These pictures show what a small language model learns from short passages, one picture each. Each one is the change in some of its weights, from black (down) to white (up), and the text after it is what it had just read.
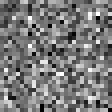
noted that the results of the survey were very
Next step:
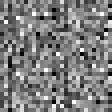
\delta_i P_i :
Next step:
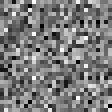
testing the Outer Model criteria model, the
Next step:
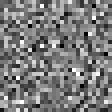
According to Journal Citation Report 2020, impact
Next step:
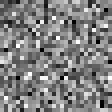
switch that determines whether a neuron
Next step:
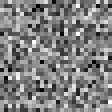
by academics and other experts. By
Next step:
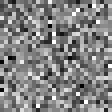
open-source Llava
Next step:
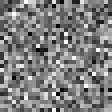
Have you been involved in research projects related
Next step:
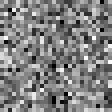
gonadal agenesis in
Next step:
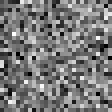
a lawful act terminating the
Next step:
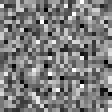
– 4 months at 5°C,
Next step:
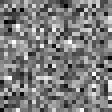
Robust High Nitrogen recovery
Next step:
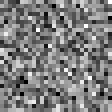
a severe strain on teacher resources in
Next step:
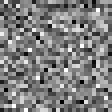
thinking sessions, the work for task
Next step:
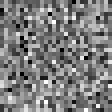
as bachelor's dormitories
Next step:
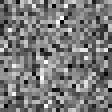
highlighting a significant proportion of patients who
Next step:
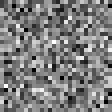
more information on the project 4onse, link to
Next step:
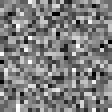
where water scarcity is prominent.
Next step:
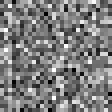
which may limit the generalizability of the findings
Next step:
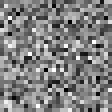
optic disc, the macula and the
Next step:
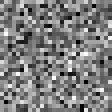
during the tender phase (where it is better
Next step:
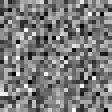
a bar length of [2, 6]
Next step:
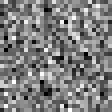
post-hoc tests to identify significant
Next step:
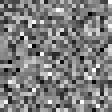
they are, leading us to exclude from
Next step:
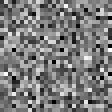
management of the funded project that includes processes such
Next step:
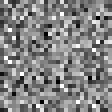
public health and socio-economic problem that
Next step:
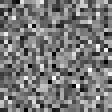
the part of the working group will be the
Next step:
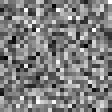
inability to compete for moisture,
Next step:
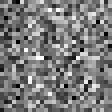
the automotive data value chain. A.
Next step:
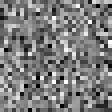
through their behaviors creates a block, which
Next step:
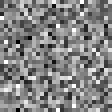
with patients in two age groups, that is in
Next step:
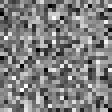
be paid to the Ti coating of
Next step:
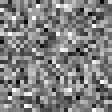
ejection (the oxytocin
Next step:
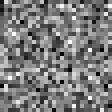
employment status, and family status (Table 1).
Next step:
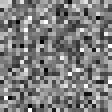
code switching within the context of
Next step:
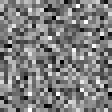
Automotive sectors.
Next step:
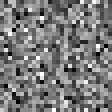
level at the healthcare provider will evaluate the
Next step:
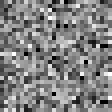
Lower Heating Value Mar
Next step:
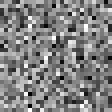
this in the future. - **Onboard
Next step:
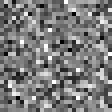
education institutions by implementing international standards for assessing
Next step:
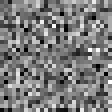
error rate is low then signal strength is high,
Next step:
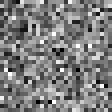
the user and the chatbot. These
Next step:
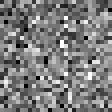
produce CDs as precursors, natural
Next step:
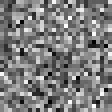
expression; immune signaling; parasite
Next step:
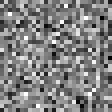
most critical issues of hydrogen are related to its
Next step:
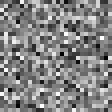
THROUGHOUT the paper
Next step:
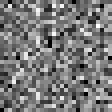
claiming that engaged pedagogy
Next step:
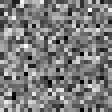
the 20 groups were taken and the scores were
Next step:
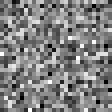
and the academic ethics values formalize the
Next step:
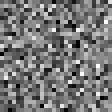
Examination No any significant abnormality
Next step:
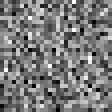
and disinfectants products for the control of
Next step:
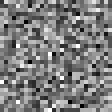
key* (i.e., corresponding
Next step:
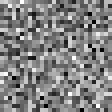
emerged in the practitioner literature
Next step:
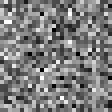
higher amplifier could be necessary to improve the
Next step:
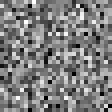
per cent of daily protein and food calories
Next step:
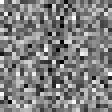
is crucial. Using transvaginal
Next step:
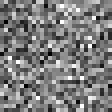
distributed version, only a small amount of
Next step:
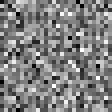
Activity Index < 150 . Using combination
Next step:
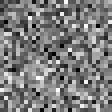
consent was obtained from both the children and their
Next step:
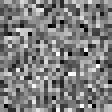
for analysis. A total of 15620 samples indicated
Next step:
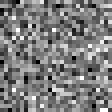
the duality (Noordin &
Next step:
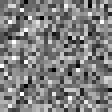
Housing structures following bylaws.
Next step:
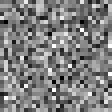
oscillating across the blade row
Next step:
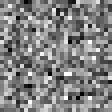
the legs and hips when
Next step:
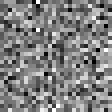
symptoms of cataplexy are
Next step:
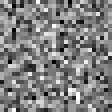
200 lemmas) affect similarity detection
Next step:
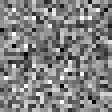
for Teaching Carbohydrates in
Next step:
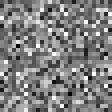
cross-sectional To (i) understand
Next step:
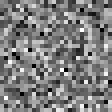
specifically, because of the rising environmental
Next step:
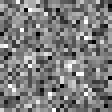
fetomaternal interface. It
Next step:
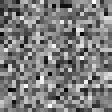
good agreement with the measured thrust of
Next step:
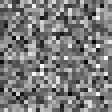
or famous people also play an essential role in
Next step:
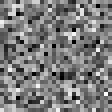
of three machine learning models is evaluated using different time
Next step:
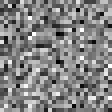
are no financial, personal, or professional conflicts
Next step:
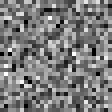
a unique institution. Stewart and
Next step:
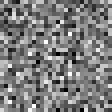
other compounds including (cinnamic
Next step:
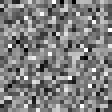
abiotic factors in agriculture, causing important
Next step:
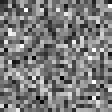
to print a total of nine
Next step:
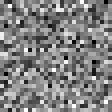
was not considered in Reference [3] because
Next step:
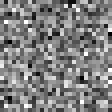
we propose an outline framework for ensuring such
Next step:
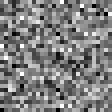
and enabling it to reach company
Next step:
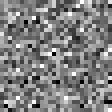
Hamilton IR (1990)
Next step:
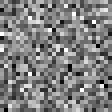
and job as a product. The aim of this
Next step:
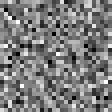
Federal Republic of Nigeria (as
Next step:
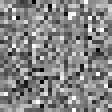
Provision Plan - e. Infrastructure
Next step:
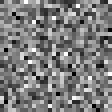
Good 3 encourages open knowledge sharing among staff
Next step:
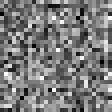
be observed wrinkle line and resin
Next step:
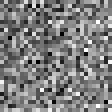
number of sensor nodes: 80 sensor. We
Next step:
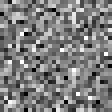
/ fun” was the most voted
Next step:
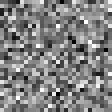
the BTOR2 array sort or
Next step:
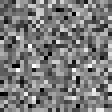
accepted rules of immunity were
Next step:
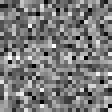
Other colors within the model also emphasize
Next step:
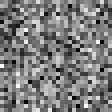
selected parameters* Sr.no.
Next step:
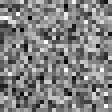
and its applicability to trigonometry
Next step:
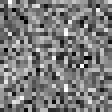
as to Monthly Family
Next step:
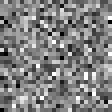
Using irritating agents like
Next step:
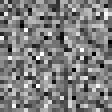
that the amount of energy required for heating air
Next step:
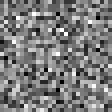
y_i) is fit to a linear combination
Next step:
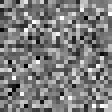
all. Therefore, we introduce a novel
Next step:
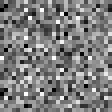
aims to examine relationship in chasing the
